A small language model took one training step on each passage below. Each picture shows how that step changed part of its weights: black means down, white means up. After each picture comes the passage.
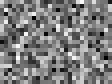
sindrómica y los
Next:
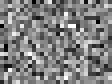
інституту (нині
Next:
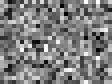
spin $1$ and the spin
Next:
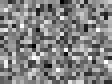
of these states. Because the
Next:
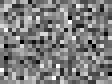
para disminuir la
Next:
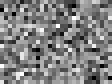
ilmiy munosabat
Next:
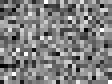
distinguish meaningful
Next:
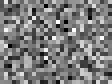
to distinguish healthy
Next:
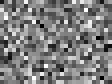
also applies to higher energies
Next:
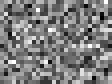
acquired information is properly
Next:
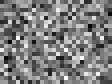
of the heirs by age
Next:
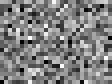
We fix the ambiguity
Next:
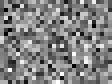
in the coherence. Therefore,
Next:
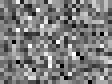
where γ is the relativistic
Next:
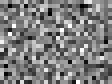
J., Guillén,
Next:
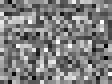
field theories, identifying
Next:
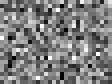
itself decays to a photon and
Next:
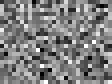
we have shown that studying this
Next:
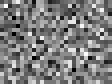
qo'l yozuv
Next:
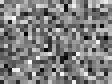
of the recent N-body simulations
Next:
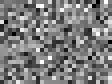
infrared (IR) regime of
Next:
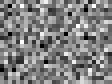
har bir tarmog'i,
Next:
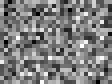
splitting in the conduction band
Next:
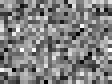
units are not quite planar
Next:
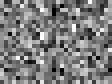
de 4,5 m de lado
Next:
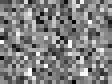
decay also into neutrinos:
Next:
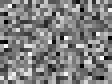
өз даму
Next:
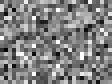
series bearing greater
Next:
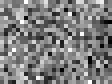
La República de
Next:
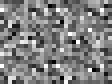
☐ Attach
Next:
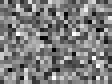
dafür ein, dass die
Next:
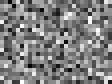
B. Z. Global iqtisodiy
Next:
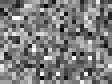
four-momenta $k$,
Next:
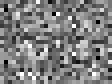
because the membrane
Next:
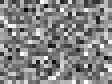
halok bõlganligini,
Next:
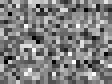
in MeV units. Open
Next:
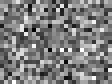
das escolas selecionadas,
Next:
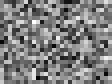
generalized energy and field dependent effective
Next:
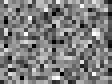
bir dahi oda
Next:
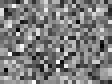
économiques de
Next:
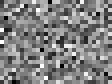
there were not sufficient spectral counts
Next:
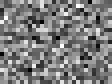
anamnezda qandli
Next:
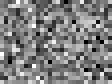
from quantum mechanics to quantum field
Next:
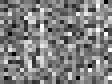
nafaqat hududning
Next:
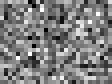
de conchas e outros
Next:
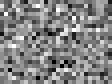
kirib qoladi.
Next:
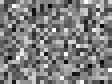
to discover new bodies
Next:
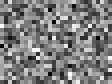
fullerite target before and after
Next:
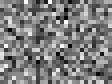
coherent observation time, and
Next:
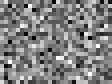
\end{equation} The equations are
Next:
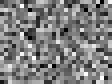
by recording the THz
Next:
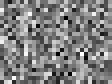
scale variation in the rapidity
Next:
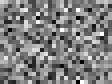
from \citet{wil13}.
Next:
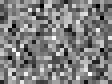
(colour). Right:
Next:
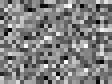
2004). In addition, the
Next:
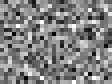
de tradições de pesquisa.
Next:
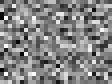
cross-correlation. These
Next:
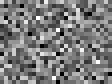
describen cómo,
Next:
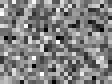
quyidagicha: 1.
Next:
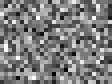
é o instrumento de
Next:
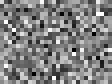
histórias das classes
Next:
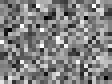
ona tili ta'limi
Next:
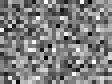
represent important operations such as
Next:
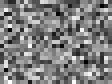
massive halos of $\vm
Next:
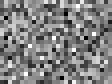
Fond razvitiya
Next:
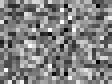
to the stock market. The
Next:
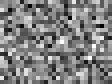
TUM is currently being
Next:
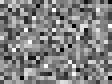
voltage was recorded as a
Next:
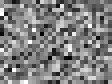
Diagnosis and
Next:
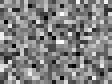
at CUWiP
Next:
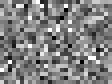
but the ``boundary condition''
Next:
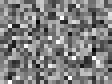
darsliklari tubdan
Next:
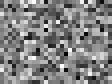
ialah orang yang
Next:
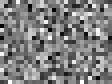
esa Toshkentda
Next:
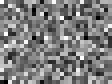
A Survey,
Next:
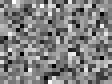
якого належать
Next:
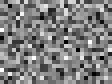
bir zumda, lekin
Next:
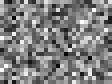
stable temperature inversion is possible
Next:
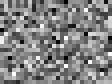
sudrab kelib ura
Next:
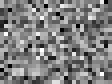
of high-speed
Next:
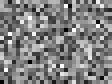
to the three eigenvalues of
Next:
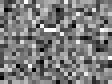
example constructed by slightly
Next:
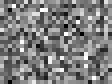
(\ref{quad}) can be found
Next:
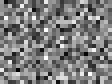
irregular velocity field of the
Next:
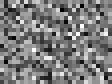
previously obtained, in a rather different
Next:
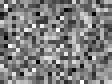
grown for scintillation
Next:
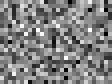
kepala dusun yang
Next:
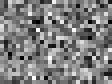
de formula adoptată și
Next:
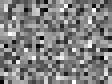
{\bibfnamefont {X.}~\bibnamefont
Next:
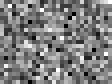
the state system of protection of
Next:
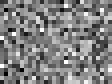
labeled examples.} We
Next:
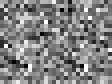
comparing these strategies. In
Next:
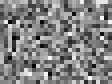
the band structure of the interacting
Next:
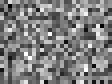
tizimlari, server
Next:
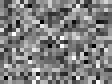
are seen, corresponding to excitation of
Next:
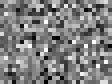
We demonstrate the combination of
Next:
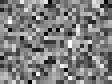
najdemo v
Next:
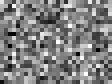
interactions will be used, although the
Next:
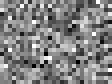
$H_{EB}$ decreases
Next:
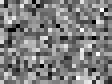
and expectations from a higher travel
